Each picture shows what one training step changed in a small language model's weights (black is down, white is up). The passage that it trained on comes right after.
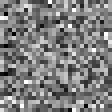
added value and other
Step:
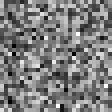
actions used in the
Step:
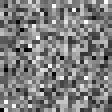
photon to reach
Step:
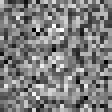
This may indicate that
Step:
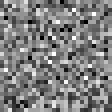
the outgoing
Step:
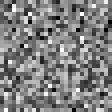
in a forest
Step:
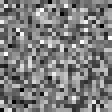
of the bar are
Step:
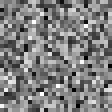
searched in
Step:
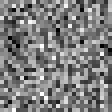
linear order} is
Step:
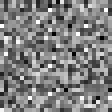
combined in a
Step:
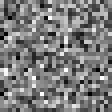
are non-zero
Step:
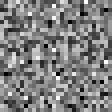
Most of this work
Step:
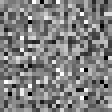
angles ($\alpha$
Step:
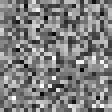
spin's frame components
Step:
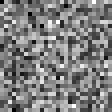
as the classical
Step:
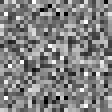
collisions at
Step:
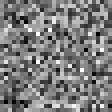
the image of the
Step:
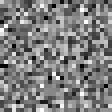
The sensitivity of
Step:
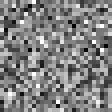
disk in order to
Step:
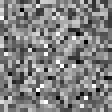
{\bf not} just
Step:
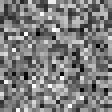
can extend the
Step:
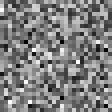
many references,
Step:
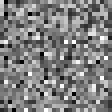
voltage along
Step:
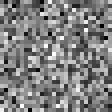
bitstring state
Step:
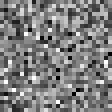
of constituent
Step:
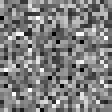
framework for
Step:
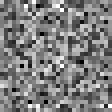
not found, respectively.
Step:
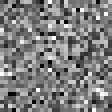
be either
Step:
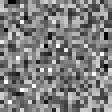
NMR has
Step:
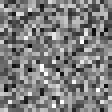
a con. A
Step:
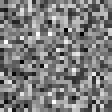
of the true
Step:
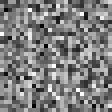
weighted with a
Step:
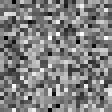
reflectance of an
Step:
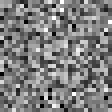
direct relationship
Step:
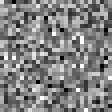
Each position in
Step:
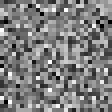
The instantaneous
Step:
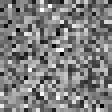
after January
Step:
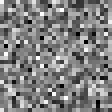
still giving us
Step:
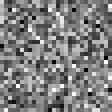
cohort was
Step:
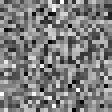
18 objects from
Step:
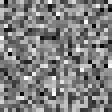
\cl arrives
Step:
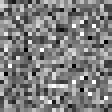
As this function can be
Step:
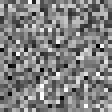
to have an approximation
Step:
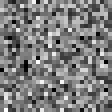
Here is a
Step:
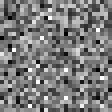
are provided in
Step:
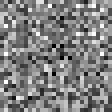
a justification
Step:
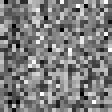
interference is
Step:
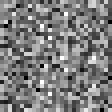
involve the
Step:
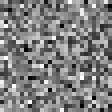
if diffusion is large
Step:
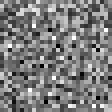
that the magnetic field
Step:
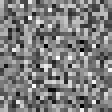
neutrino masses
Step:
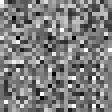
Their modular properties
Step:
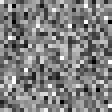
etc. as well
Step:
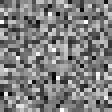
P)$, regardless
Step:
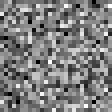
which is typical of
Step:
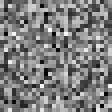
at the frequencies
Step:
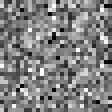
- ILIA
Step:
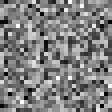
at time instant
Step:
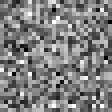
the PWA
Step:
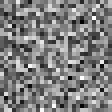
below, the fact that
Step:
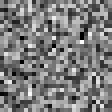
of the qubit
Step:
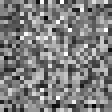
size and content
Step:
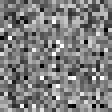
the function $\lambda
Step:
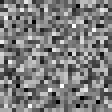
input partition
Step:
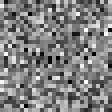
determined versus
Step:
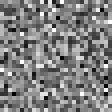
RDWs at
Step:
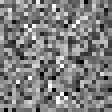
not been able to
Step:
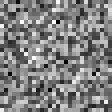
refined modeling
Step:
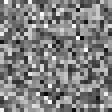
properly designed
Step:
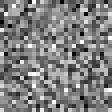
scalar top sector
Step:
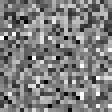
the LZ detector
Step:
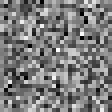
the same. In other
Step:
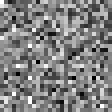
The resulting charge
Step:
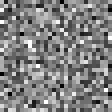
enlarge the
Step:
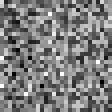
energies. The
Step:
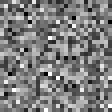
corresponding field theory are
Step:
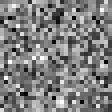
Hubble parameter can
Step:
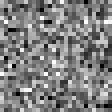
NS (see
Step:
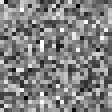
a fluctuation
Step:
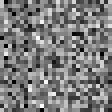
function versus both
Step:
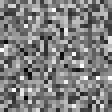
on the Fermi
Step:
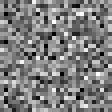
bias, and
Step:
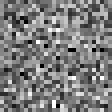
the simulations of
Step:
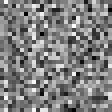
possibly a result
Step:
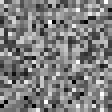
in the primary
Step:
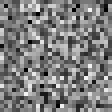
reactions. We
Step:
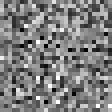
their simulations.
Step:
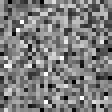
other hand,
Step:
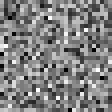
are estimated by the
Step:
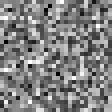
ground state solution for
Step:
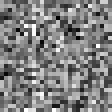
relation contains an
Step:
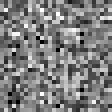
mutation is
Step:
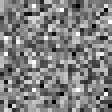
applicability in a
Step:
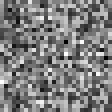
is the lattice
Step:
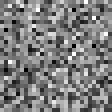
cubic phase
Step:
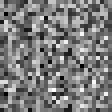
rather than values of
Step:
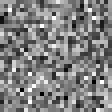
multiple word
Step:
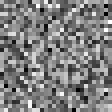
strength of
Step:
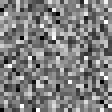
\nonumber \\ & &
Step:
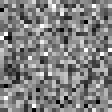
is unlikely
